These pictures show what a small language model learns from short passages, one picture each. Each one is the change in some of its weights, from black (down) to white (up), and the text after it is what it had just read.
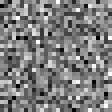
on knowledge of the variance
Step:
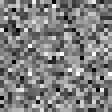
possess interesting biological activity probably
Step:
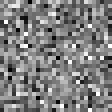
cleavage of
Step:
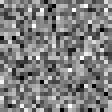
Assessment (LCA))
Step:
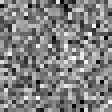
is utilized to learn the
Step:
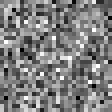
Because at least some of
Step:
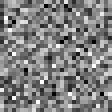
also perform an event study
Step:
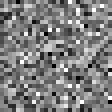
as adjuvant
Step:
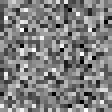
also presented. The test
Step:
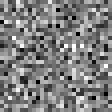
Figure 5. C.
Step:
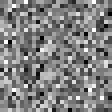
information technology domains. Although
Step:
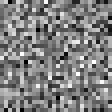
low-emission and
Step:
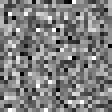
condenses readily with
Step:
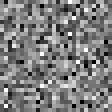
performance and reducing the tax
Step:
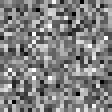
Reinvestigation on
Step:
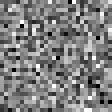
of ethical approval
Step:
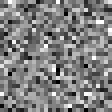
in the test rig are
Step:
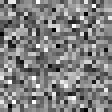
if a model performs
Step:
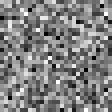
máxima de
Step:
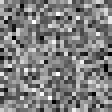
closed flux surface
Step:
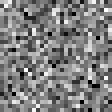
of British
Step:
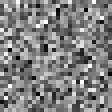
reality in a mostly
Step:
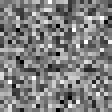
The model was subsequently applied
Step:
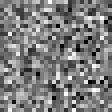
The experimental conditions for
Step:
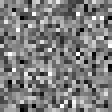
microphones. The
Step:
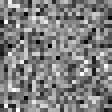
exploitation of natural resources
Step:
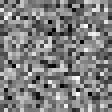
for the eleven
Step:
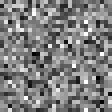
method has a positive effect
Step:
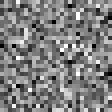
c.c.) was
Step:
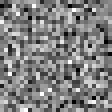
propagation*, vol.
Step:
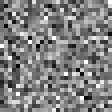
in harmonic frequencies between
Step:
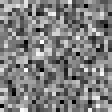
scenario is shown in Figure
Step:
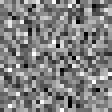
angle glaucoma
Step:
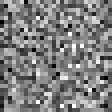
this platform. I.
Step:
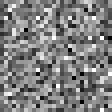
this study, the
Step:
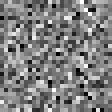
computer graphic animation
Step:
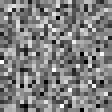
discovery and development.
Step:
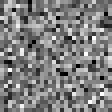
desired pyrolysis
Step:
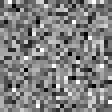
factors between people with
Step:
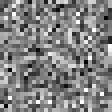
being cost effective to the
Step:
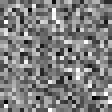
ANMM College
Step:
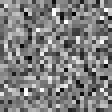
single benefit-sharing
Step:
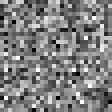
which complicate the network
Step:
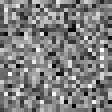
collaborative manufacturing management down to
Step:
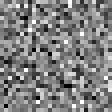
dimensions identified in the
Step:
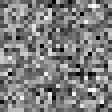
for a total of
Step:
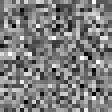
Therefore, approximate
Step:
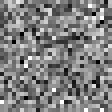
a time-span
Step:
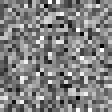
as mentioned earlier, which
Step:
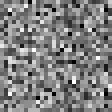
by the authors.
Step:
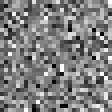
in order to reproduce
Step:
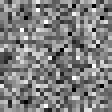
challenges. These issues are
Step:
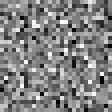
order to retrieve
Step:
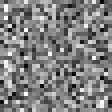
Likert scale answers.
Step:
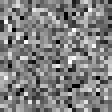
multivariate analysis
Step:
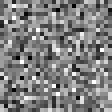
preserved over time.
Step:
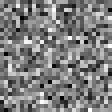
Methodological problems in psychological
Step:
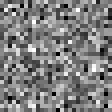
offer substantial benefits by providing
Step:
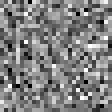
Linearized theory,"
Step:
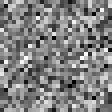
the level of rights and
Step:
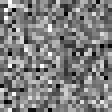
will be reviewed by the
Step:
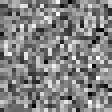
and precisely 10 km
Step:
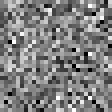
a significant step towards this
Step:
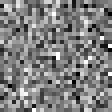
table below, variables are
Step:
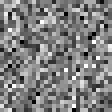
technology could aid in design
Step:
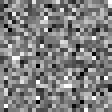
in the face of low
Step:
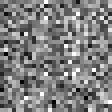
in agriculture. *International
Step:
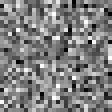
table6 presents values for
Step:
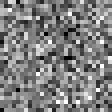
to the cable
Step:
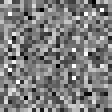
significant impact on Big
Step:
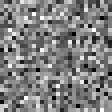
use the index finger
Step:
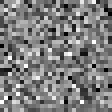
have made the following conclusions
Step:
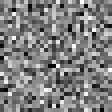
= 0$ otherwise.
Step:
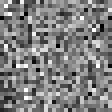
ethnically defined members of
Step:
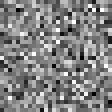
and risk management practices have
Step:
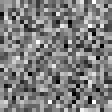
(A) load
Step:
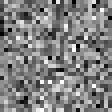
such systems, as shown
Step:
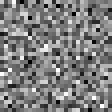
or inclination, an
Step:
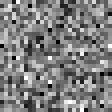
was reviewed and approved by
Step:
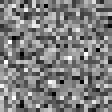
actively resist the use
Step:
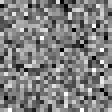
is organized as followed.
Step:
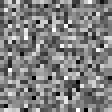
cement contributes to enhancing
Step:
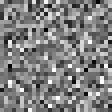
through participatory feedback,
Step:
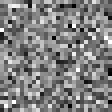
authors have effectively addressed the
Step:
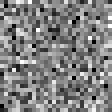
D3.2 Report
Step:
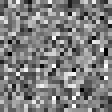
been carried out by
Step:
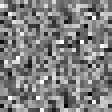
topical therapy;
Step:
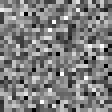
The Spirit of
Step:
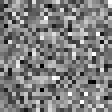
in large spatial datasets,
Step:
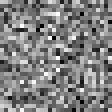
and nematodes
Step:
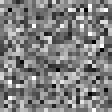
a model predictive controller
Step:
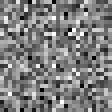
bladder and other
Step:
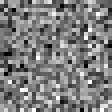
explore and iterate alternatives
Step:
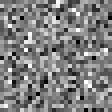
sustainable development reports under its
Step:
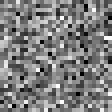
acid, in which the
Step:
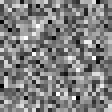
environment where employees are not
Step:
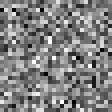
vs. a .
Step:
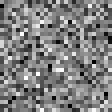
that they got their knowledge
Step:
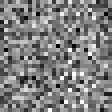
ecosystems. Next,
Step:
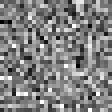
Correlation of
